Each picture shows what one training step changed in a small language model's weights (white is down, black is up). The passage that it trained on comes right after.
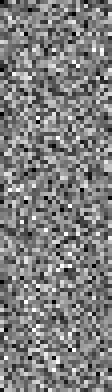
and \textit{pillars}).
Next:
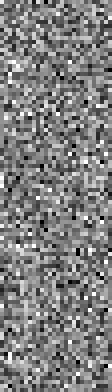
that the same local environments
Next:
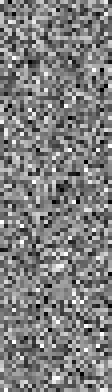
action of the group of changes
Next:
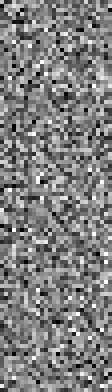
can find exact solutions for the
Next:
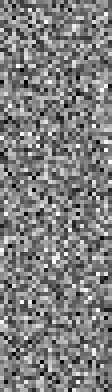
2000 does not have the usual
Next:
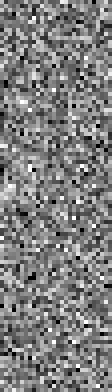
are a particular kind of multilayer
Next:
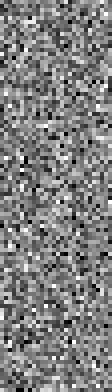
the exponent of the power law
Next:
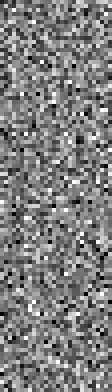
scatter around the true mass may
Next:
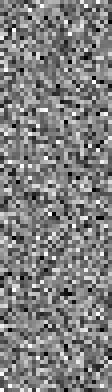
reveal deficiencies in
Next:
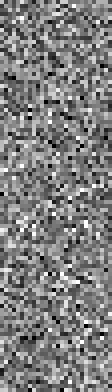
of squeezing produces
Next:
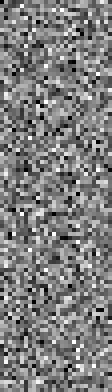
Finally, we remove the
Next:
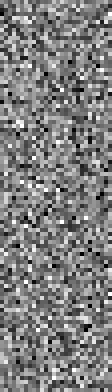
and tensor contributions to the
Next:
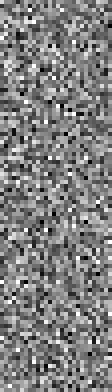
engineering education
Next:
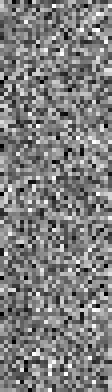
then possible to define precisely
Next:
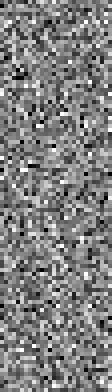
relative impact of the LO,
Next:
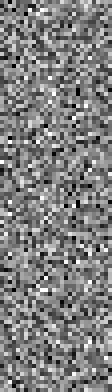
\gamma +\eta \rho )
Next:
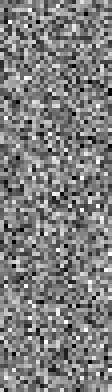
Additionally, planets with
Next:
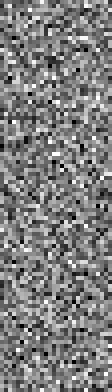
c}$ (this work) &
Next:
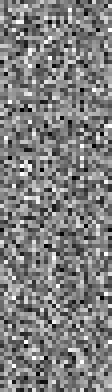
features: two-site unit
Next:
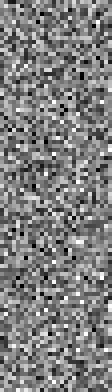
node embeddings for a
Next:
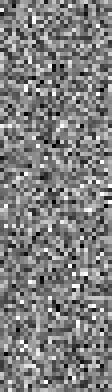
Therefore, mass differences entering
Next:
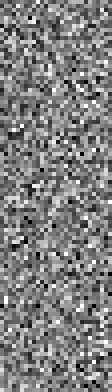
decreases with decreasing values of
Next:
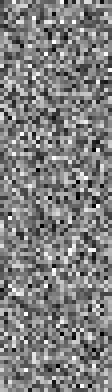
We have uploaded a
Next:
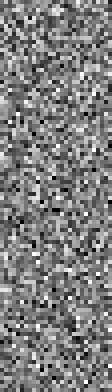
negative). Also, for the
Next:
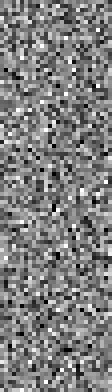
to achieve cost
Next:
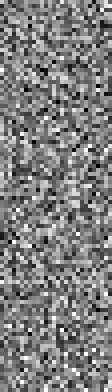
(rows 1-2) and the
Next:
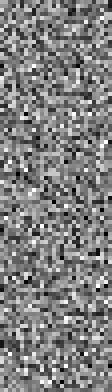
started the validity of the
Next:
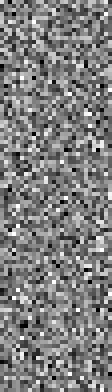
amounts of single and
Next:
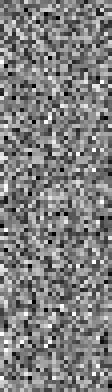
they must be properly calculated to
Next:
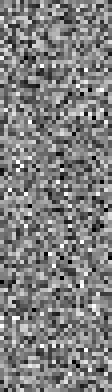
to three new vertices. The
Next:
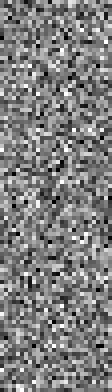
contributes to pushing the
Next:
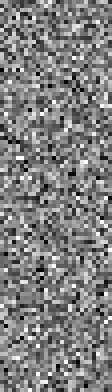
typical behaviour of the connected
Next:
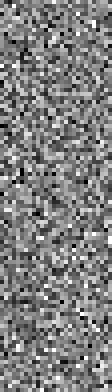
approach; with normalization, deviations
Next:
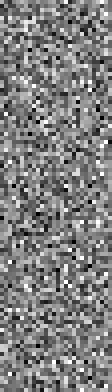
the \emph{a}-axis of
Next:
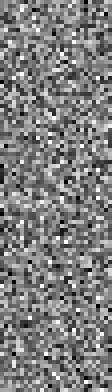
of two to three worse than the
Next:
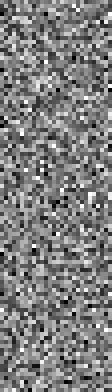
and cross-entropy loss. The
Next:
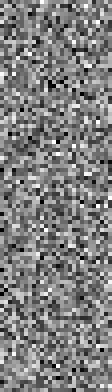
dependence on centrality in
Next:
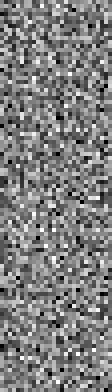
with the fluid described by the
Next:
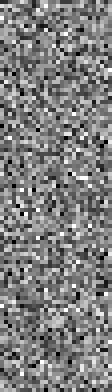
we have examined the behaviour of
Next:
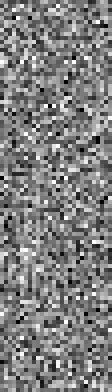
directions of the square
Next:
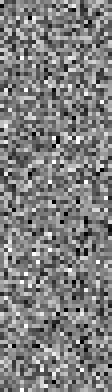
anisotropy $v$. We
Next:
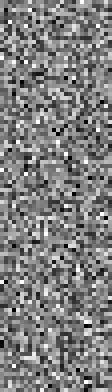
Acceleration of the
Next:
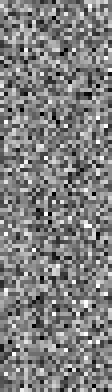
immune system and a
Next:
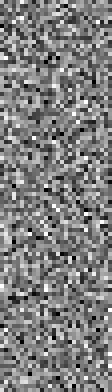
of two models being same is not
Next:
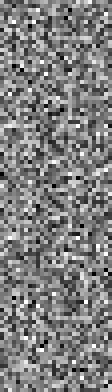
guiding process, leading to
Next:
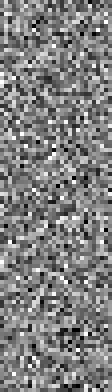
mediated electric current drag
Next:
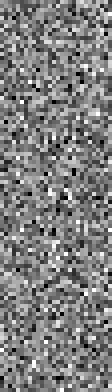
we obtain a simple expression,
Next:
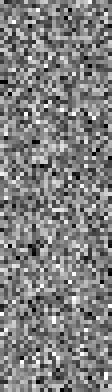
gain parameter $\mathcal{G} =
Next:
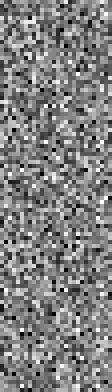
the infrared screening effect
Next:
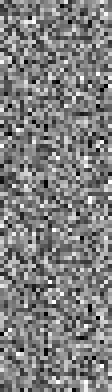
the phenomenology and testing
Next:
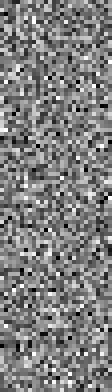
This underlines the importance of
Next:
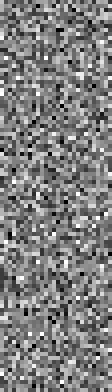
is extended to improve the
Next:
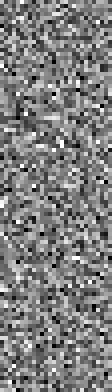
of spatio-temporal
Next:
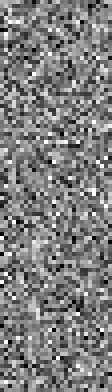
reference than a directly comparable
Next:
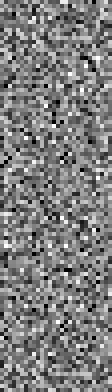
are sensitive to those properties. For
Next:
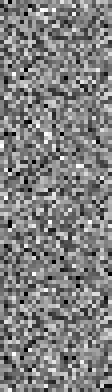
\bibitem[Page \&
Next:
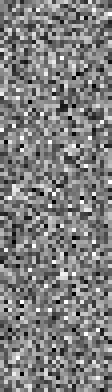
than for \fbfs. This
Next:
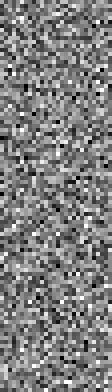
of operation. The onset of
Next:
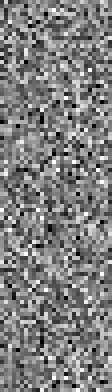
CoRoT fields have red
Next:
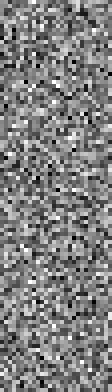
word}. \end{defn}
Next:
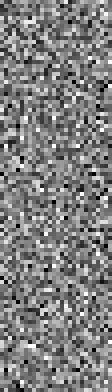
the continuum will be almost
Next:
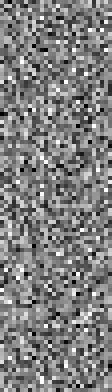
"trained" how to
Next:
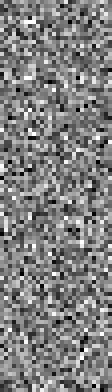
the data, the macro average
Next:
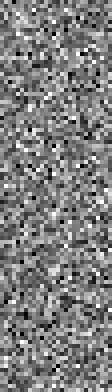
an un-apodized mask shown
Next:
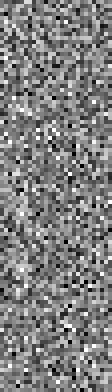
For large systems instead, $\Delta
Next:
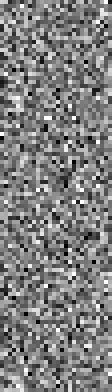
subsequently soaked in
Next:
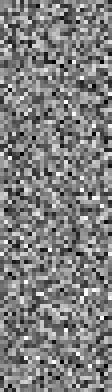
to do that with our algorithm, it
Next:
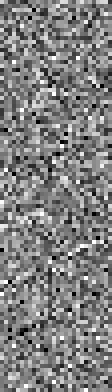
producing a gravitational
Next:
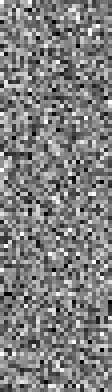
to be more specific on what
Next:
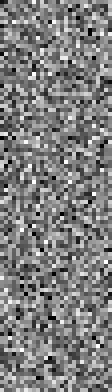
are detecting emission from the white
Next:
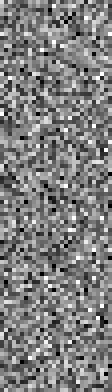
neutrons and electrons which could
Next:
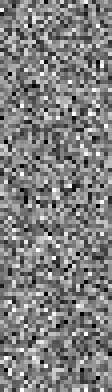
The sum over $(i,j)$
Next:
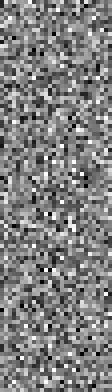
repeated flare events and
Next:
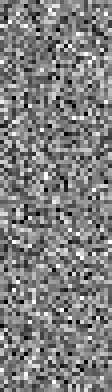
throughput and extremely low
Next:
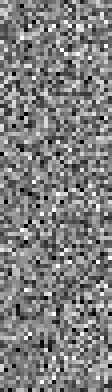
exists a trade-off
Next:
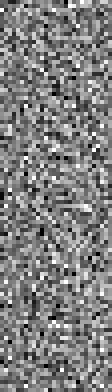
Yoon, C. C.
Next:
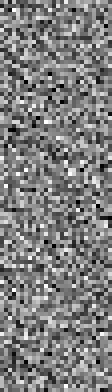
work is required to determine if a
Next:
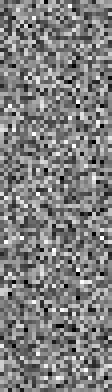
These results show that the bounds on
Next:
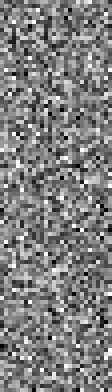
granular and is, rather,
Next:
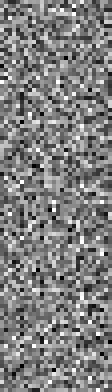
DRAGONS frequency
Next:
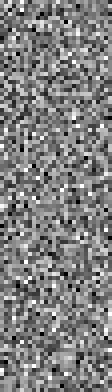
in minihalos. To
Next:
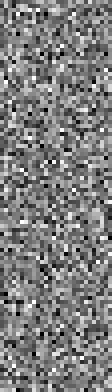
closed-string sector,
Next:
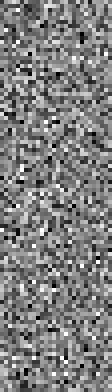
hospitality during the
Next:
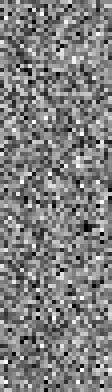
hole binaries. The frequency
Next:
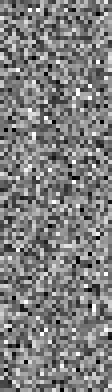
lens model with the elliptical
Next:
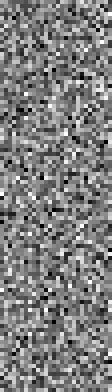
we assume that the codebook
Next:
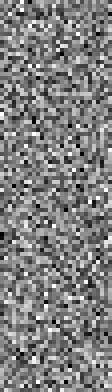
Higgs boson and the
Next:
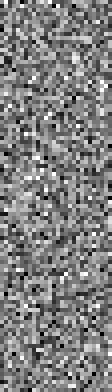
period, typically, the internal data
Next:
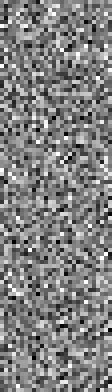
analysis allowed for the extraction of
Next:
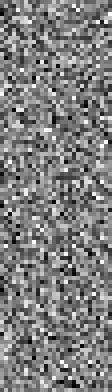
and the results are compared to
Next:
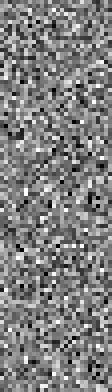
MCMs with eight
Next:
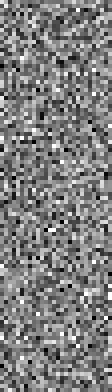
not differ much, but the
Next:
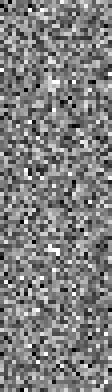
\begin{figure} \centering
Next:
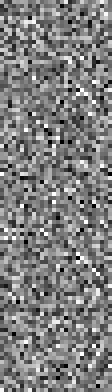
the previous case ($k=0$),
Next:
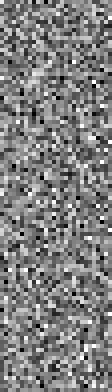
that under some assumptions, there is
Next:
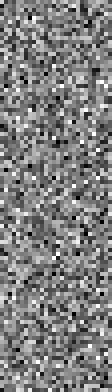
anatomical structures onto
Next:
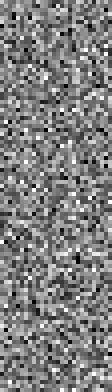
increased to ~ 3.2
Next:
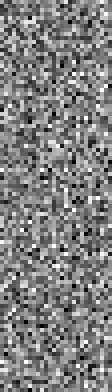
the 2-point correlation function of
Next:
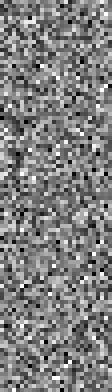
the $W$-point so it
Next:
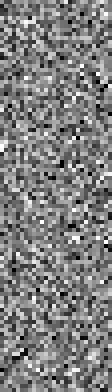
the true values. (f)
